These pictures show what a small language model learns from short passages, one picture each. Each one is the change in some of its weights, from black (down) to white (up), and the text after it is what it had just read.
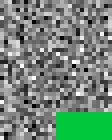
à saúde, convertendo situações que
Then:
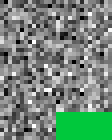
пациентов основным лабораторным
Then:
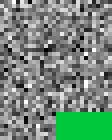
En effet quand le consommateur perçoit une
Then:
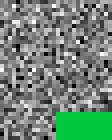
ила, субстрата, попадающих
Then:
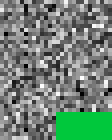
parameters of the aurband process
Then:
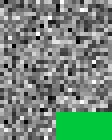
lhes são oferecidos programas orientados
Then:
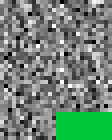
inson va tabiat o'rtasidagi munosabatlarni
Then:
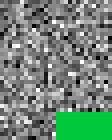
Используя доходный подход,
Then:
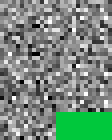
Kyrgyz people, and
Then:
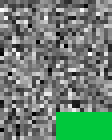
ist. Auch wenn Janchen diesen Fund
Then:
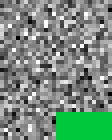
топишмоқлари мисолида):
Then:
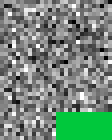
motiflerin kullanılması Türk -
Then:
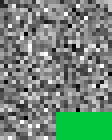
do Brasil*. Brasília: Senado
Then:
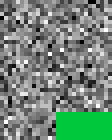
y la zona marina. Estos espacios
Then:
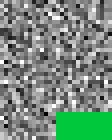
medidas socioeducativas apresentadas pelos
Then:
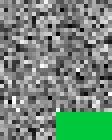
Selenium and Zinc Against
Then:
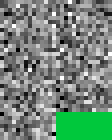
nutqning hissiy ta'sirini
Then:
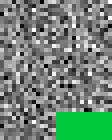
untuk mengunjungi MMS
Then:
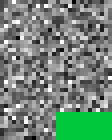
междисциплинарный подход,
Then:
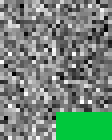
pragmatik. Peneliti menemukan
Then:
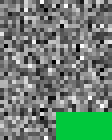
ler e se elas indicam livros para
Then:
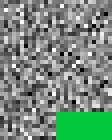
turli imtiyozlarni belgilashga
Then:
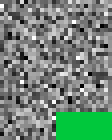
директора Фонда регионального развития
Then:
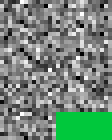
di Indonesia menjadi 30,8%, yang
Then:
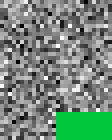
in Biotechnology*. – 2010.
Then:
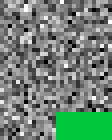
Ózbek hám shet el
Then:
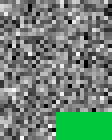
ikkita tomonni o'z ichiga
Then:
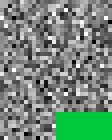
the use of assisted reproductive
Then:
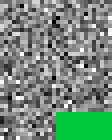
que a hermenêutica humanística deste direito
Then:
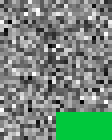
классификации терминов туризма
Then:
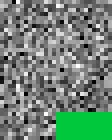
(Environmental, Social, and
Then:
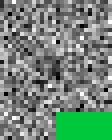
de mettre en œuvre des stratégies
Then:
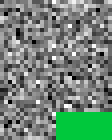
discriminação na área da saúde. A
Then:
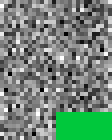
A positive and significant relationship between BC,
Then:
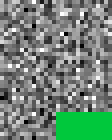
Fungi ektomikoriza
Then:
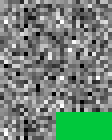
даромад сиёсатининг устувор
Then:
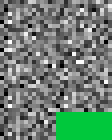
DURANTE A PANDEMIA
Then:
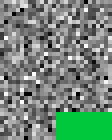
ravishda yuqori darajadagi stress va
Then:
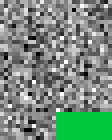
что наиболее сложным этапом после
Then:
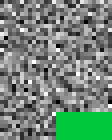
of the project Doing Business 2018
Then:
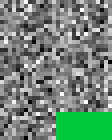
2 Объём средств ФССБ,
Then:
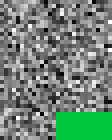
qiladi. Demokratik islohotlarni
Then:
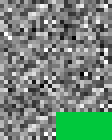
користуватися літературою
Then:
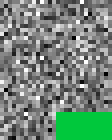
получены из расчета распределения
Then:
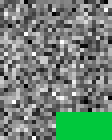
не является универсальным, поскольку
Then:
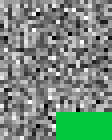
compra e senhas criptografadas em
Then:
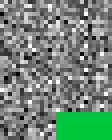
– Москва: «Колос»,
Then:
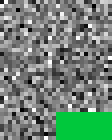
плагіну QSWAT+ вже
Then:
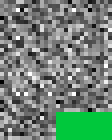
В. П., Тарш Х. А.
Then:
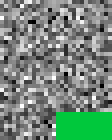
ham ifodachisidir. Shu sababli
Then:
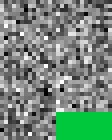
ter sido algo desejado pelos atores
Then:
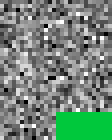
активности студентов в ходе занятия; -
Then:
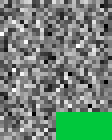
bisa memberikan dampak untuk
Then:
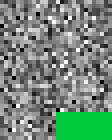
esa oila a’zolarida ijtimoiy
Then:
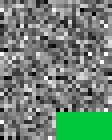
shaharlari va iqtisodiy markazlari –
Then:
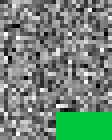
tahdid asosan og'zaki
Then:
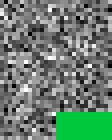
edición. CDMX, México.
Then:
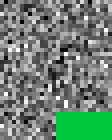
Nunca Saltar a: Q3.5
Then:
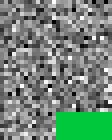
же То же Степень выраженности
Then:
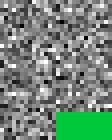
čustvenimi in vedenjskimi
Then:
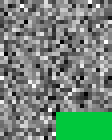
s trudospobnostyu i
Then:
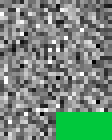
levando em consideração os sintomas e
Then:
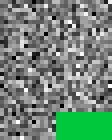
научный вестник. 2021.
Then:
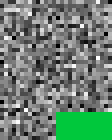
de la intimidad y de la circulación
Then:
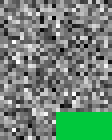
sociais e culturais que o cercam,
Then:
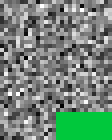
because even the finest of
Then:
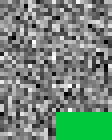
het vraagstuk van de bepaling
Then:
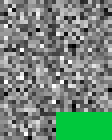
bo'lsa, Ikkinchi
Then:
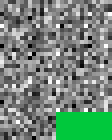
на ночь, сухоедение),
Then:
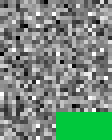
фазилатларимизни сингдириш
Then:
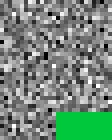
talablari haqida bayon qilingan.* Kalit
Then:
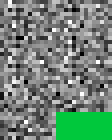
НА ПРЕДПРИЯТИЯХ
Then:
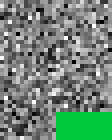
in val di Bisenzio. La
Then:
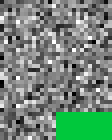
ega yo‘nalishlarda qo‘llash muhim
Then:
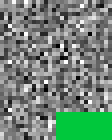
ya hace siglos como el Estado y cuya
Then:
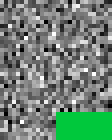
relaciona o L_{Aeq} dos 3
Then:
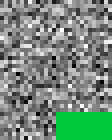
practical foundations of using interactive
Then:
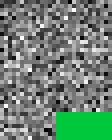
à la santé ». Paris, UNESCO.
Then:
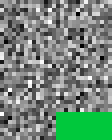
aménagements incontournables en
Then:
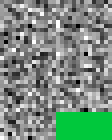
қилиш режалаштирилган.
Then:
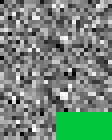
ham tegishli. Bu ko‘pchilik
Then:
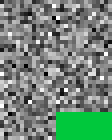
la puntuación positiva (1).
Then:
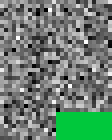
13 до 15% признались, что
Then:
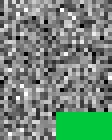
сабабдан давлат ва фуқаро
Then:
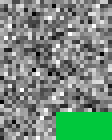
los 70 años y ofreciesen
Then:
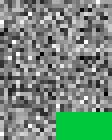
educação. Tendo em vista que as alterações de
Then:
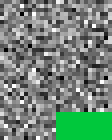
його супровід, так і на
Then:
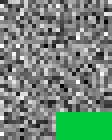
principalmente, por não possuir os 20%
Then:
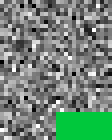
mln+ sodiq mijoz.
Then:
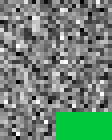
los hechos victimizantes como el
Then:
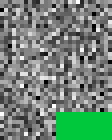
mga mag-aaral sa pampublikong
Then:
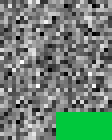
e originais, nacionais ou internacionais
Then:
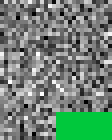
alternatif-alternatif pemecahan
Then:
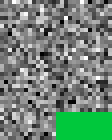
amat baik. Dengan demikian dapat
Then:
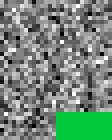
годах и уже достигаются положительные
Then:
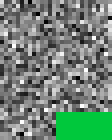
kunda umumiy rivojlantiruvchi mashqlarni
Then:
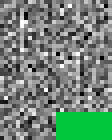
transporti xizmatlari 8 Transport vositalarini
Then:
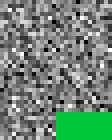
Eiszeit – die Würm Eiszeit
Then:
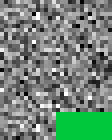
de los centros educativos de titularidad
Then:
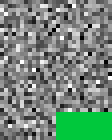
“Harakatlar strategiya”sining qabul
